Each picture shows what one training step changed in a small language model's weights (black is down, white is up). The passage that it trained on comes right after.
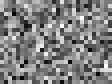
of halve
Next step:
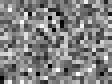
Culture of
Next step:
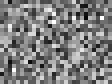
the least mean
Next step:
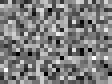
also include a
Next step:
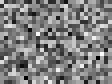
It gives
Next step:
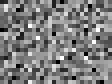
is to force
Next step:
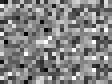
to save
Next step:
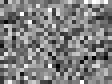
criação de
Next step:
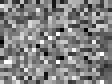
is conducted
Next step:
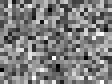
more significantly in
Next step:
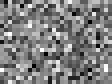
between tPA
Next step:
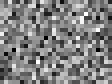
the higher the
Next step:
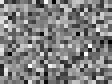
The concept of
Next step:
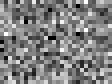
sharing of
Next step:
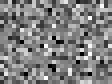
try to
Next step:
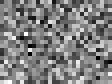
and N.
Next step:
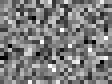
and used to
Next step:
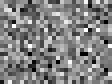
timp ce
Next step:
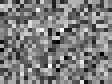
is expected that
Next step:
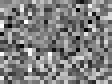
do público
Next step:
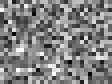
investigated with
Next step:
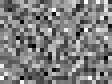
and medicinal
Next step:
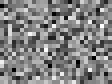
their religious
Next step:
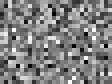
с тем,
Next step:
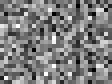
select images
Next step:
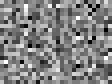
Sciences &
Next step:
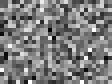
negative for
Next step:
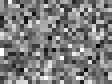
va uni
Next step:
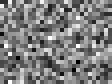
that require
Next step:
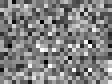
las principales
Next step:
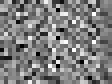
was found to
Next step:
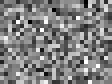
as dilution
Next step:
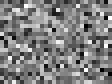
per acre from
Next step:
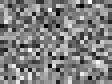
foiz qum
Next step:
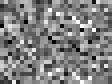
barg soni
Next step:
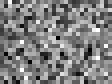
manner, was
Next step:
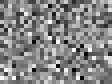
роль в
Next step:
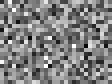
may be because
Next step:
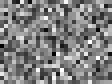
sample was
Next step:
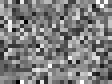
assessing the
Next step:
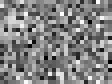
usando Kt
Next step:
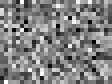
following the
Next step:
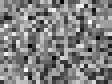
Kr at different
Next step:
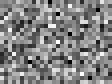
bursts on
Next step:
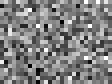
urbana en
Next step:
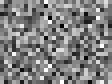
la Edad
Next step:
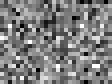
network are
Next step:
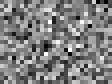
in group 1 and
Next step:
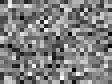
no desde lo
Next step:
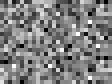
use of Pix
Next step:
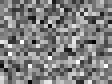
and ir and
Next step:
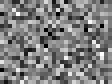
are performed in
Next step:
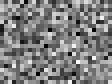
stem cell
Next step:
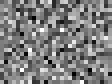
and its flow
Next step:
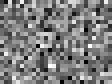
for linear
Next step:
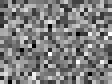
și valorice
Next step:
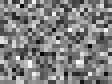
changes in
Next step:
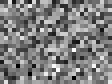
in order to
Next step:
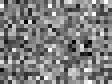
faces resulting
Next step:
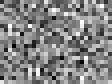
shaped through
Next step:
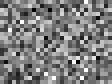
a member
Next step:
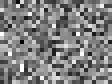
padi yang
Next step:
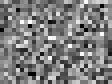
and openness
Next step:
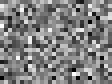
do comportamento
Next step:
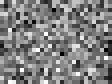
portion was
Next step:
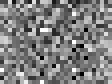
in the process of
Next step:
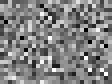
de interrelación
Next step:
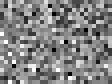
и пьес
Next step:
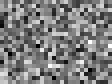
than $v <
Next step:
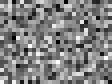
methods. It
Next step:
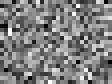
esteja em
